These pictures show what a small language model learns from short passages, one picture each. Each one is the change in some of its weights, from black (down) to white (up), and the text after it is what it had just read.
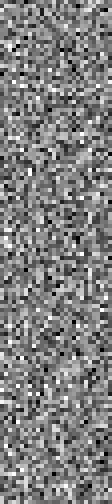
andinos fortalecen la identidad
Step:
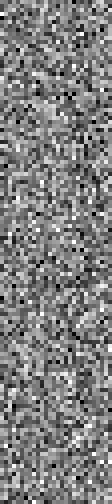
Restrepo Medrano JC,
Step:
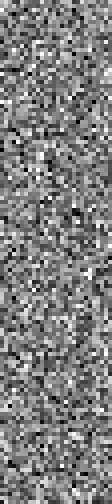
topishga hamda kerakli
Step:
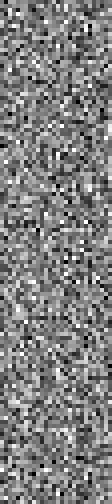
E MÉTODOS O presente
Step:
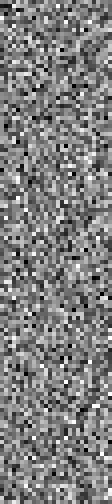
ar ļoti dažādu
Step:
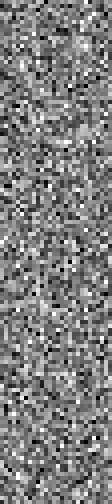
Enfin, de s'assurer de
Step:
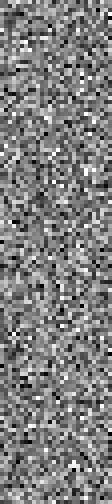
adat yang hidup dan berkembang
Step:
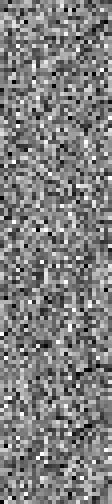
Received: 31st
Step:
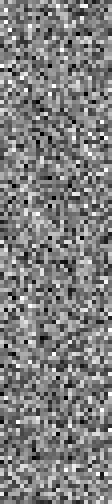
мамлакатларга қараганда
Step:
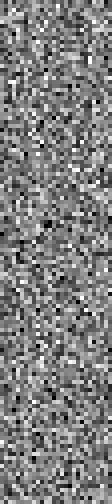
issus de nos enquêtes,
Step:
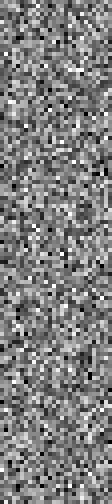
encontrarse en un programa
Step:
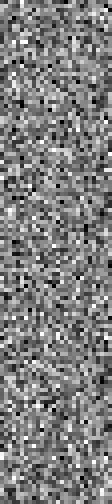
2ª metade do século
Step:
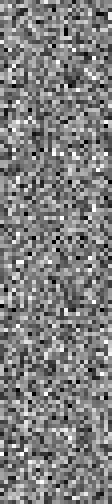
lulusan di era revolusi
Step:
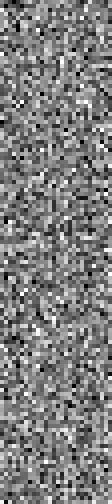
great enlightener who
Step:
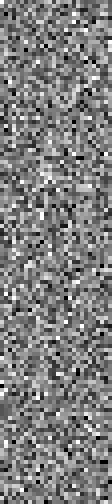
по хирургии лёгких
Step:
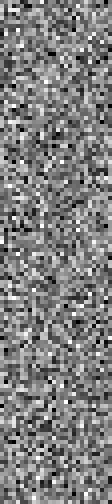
door samen te werken met
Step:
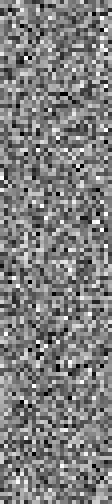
de um morador da cidade de Rio
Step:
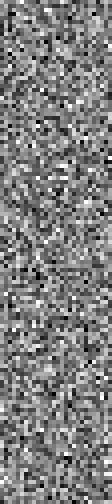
% ga, Atrofni anglash
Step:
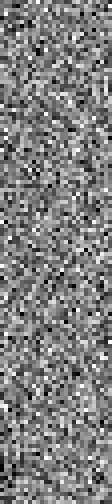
a las necesidades del presente, al
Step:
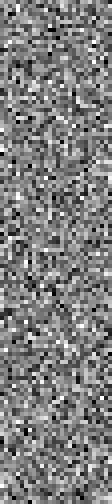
se procedió a desestimar los
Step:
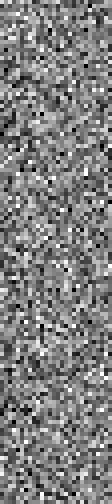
Малий Раковець на
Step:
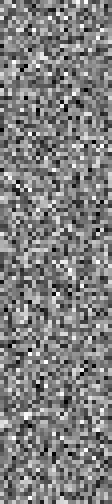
a conclusão que temia, mesmo
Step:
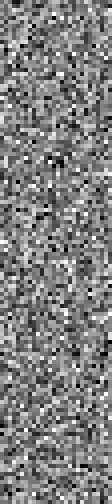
spirituality and national values
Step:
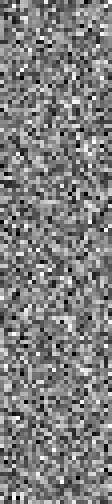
manbai bu berilgan kreditlar
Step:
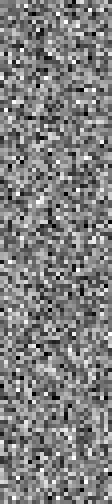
linhas chegariam de
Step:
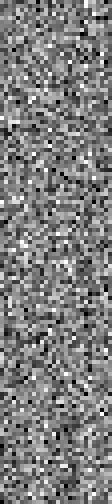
and Sciences in Krakow w
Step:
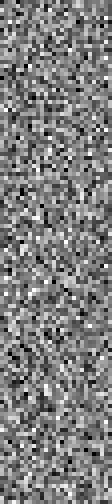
beriwde xızmet
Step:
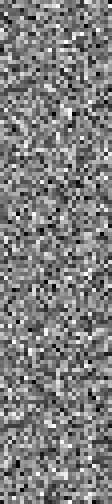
bo'linishini, yoki
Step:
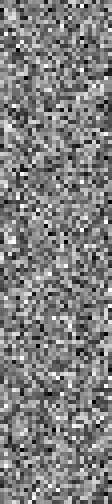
Avesto bir necha yillar
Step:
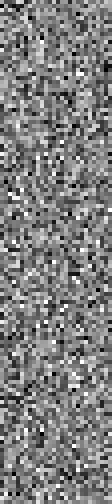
та соціальний феномен
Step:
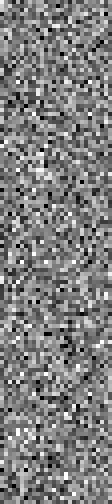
Основную группу
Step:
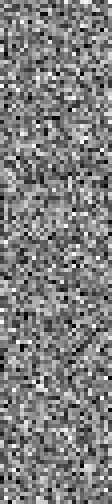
poblacionales marginados y
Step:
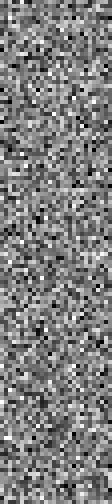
aos anos 1950, tendo
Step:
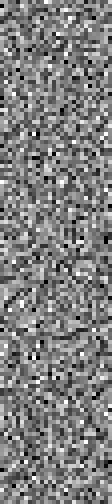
билан таъминланиши,
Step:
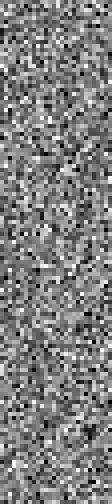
Marketingning bugungi
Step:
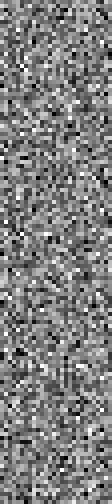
mit der rudimentären,
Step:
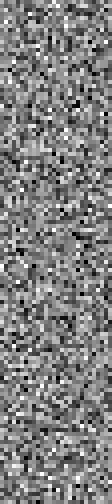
кафолатлаш масалалари
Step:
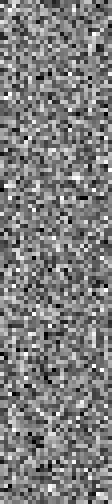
jarayoni zamon talab
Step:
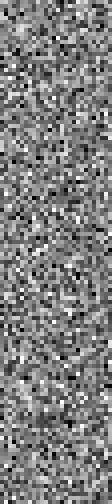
indígena. Aguiar,
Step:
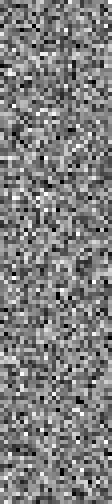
sido desarrollados no solo para
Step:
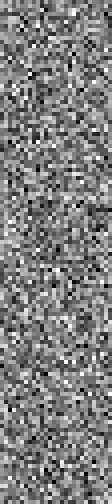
ko’p millatli jamiyatda
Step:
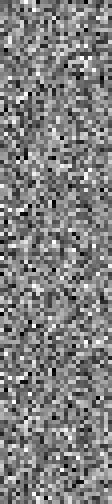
a rispettare tutti
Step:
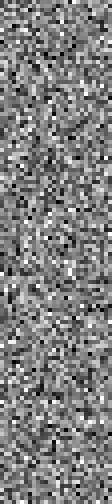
Kitobda o’qituvchi
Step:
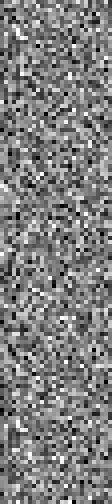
isso, os sinais clínicos
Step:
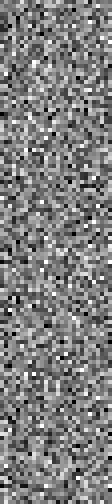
motivasi, dan organisasi.
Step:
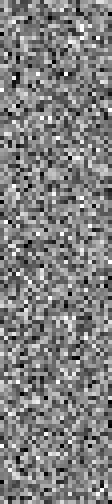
in der Jugendzeit».
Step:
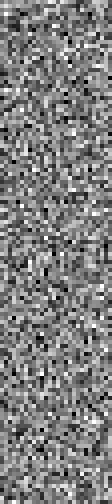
- catolică din Brno, mai
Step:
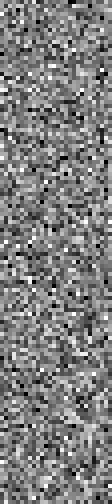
unvon vazirlik muhri,
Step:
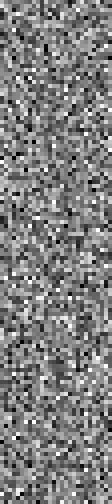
Scarlett Body
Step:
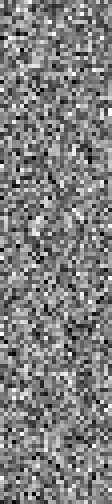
kayu, dll. pada
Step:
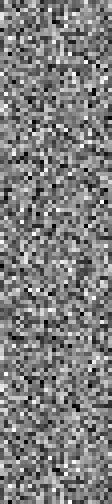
online quanto offline.
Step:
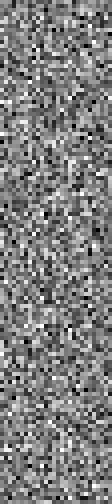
təmin olunmuş
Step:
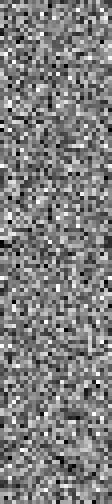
d'ouvrages conçus en
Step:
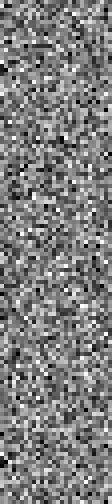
qilib yurar ekanlar
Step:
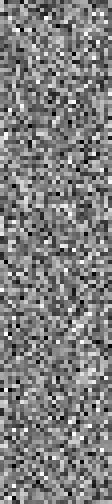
Renner, 557 mil à
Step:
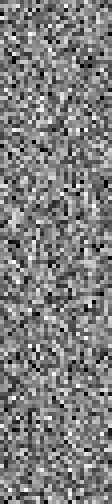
березня 2016 року №
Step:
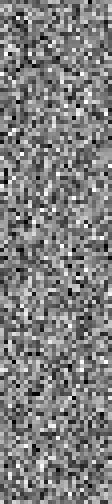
Australia*. Vol. 202,
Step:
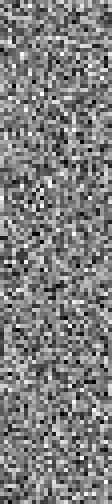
alguns juizes perdem de
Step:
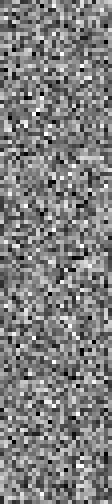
Bada) та Дж. Нерс
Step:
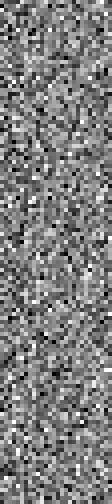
грамотность, способность
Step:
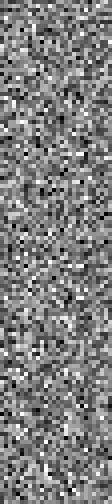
comunicare propriu, precum și
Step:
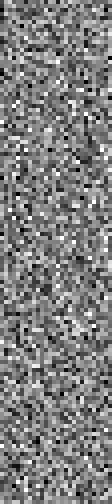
*De oude sprookjes*,
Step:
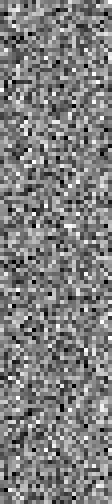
care un loc important l-au
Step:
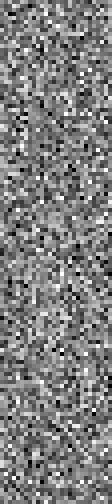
maktablaridan birida oldi. U
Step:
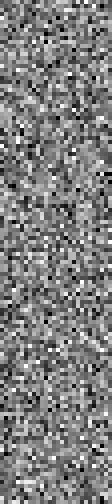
mais altos em várias áreas
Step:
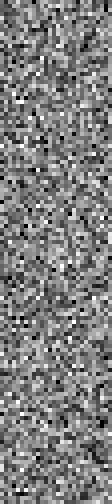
bu ülkenin televizyon
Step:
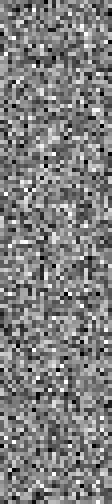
Shuningdek, ichki
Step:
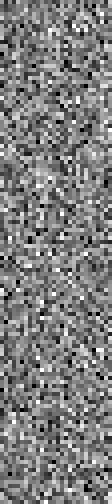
выступает здесь в
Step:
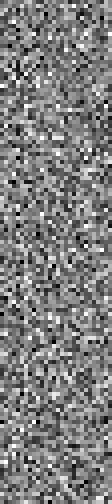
(konvertatsiya) uchun
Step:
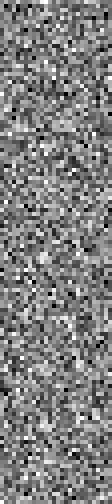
untuk tiga tahun tersebut
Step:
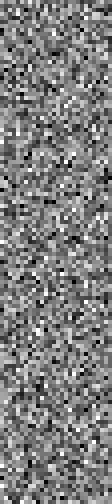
akılcı olmayan
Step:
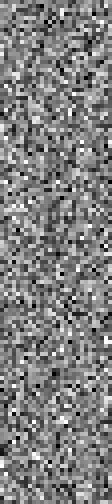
olganda, art-pedagogik
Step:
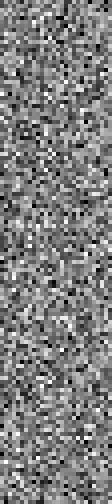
mana hasil KNN lebih
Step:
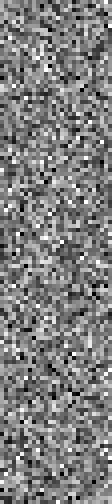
namunasini ko'rsata olgan
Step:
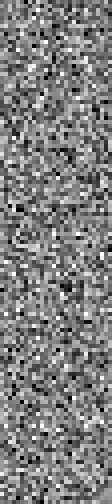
dapat memberikan efek
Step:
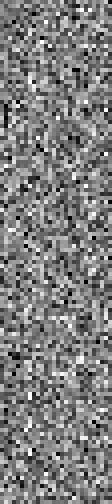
buscas foram utilizadas as
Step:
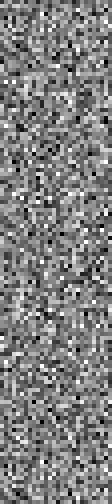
processo de aprendizagem e
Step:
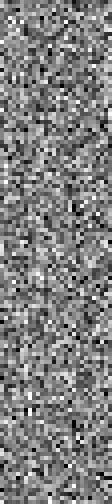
negativo a lo positivo de
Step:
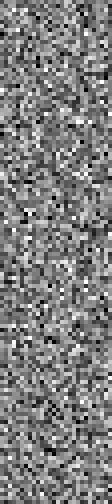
Tabrik uchun asos sifatida
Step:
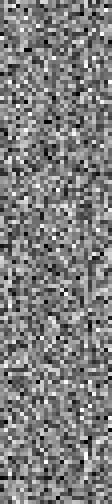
zamonaviy iqtisodiyotning rivojlanishida
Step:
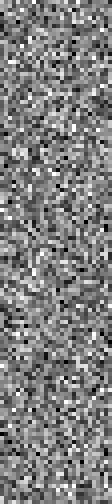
leitura individual dos textos
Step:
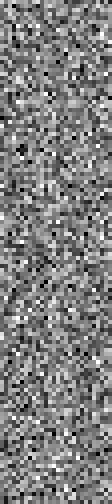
flexibilidade, escalabilidade
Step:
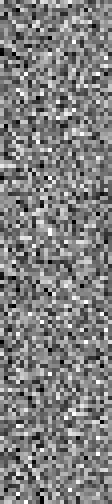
суттєво підвищує
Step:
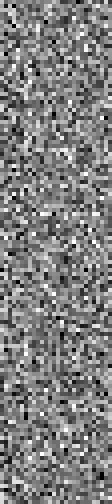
dengan hal ini juga dapat
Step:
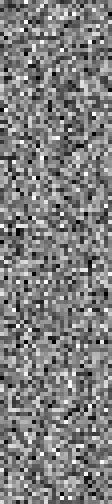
sich die Theory of Mind in
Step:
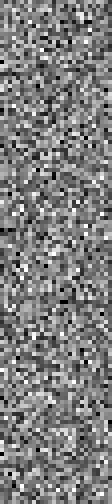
Такими консервантами
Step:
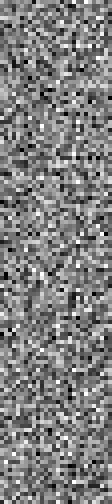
ma‘no o‘z-o‘zidan
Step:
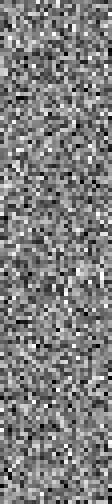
ayollar reklamasi asosiy
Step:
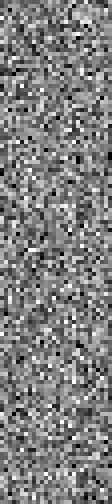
didáticos para mediar a
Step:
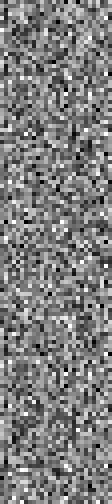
FUNGOS E BOLOR Os
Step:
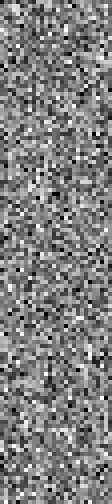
di fertilizzazione delle
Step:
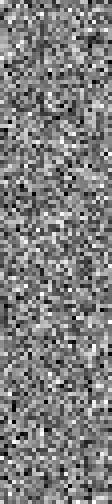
qonuniyatlarini o'rganish,
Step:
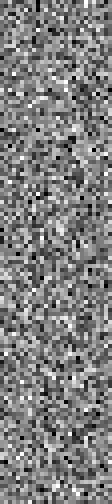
wurden. Die Abkehr
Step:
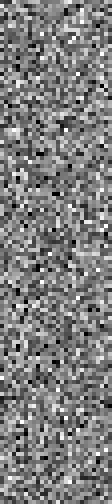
на кшталт проєктів
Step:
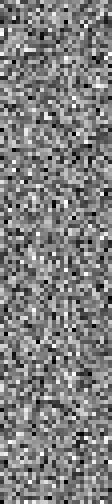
3 in Dangara District,
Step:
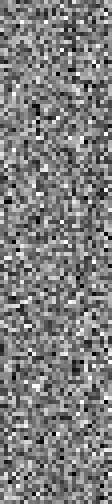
pela Universidade de Brasília
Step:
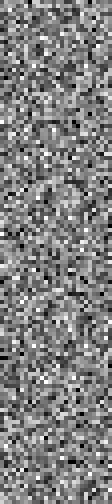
officinalis* и резко
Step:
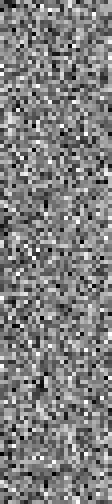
pot fi implicați în comiterea
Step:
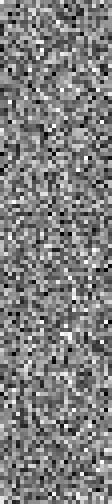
aniq belgilangan holda
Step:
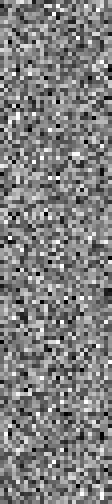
у режимі реального часу для
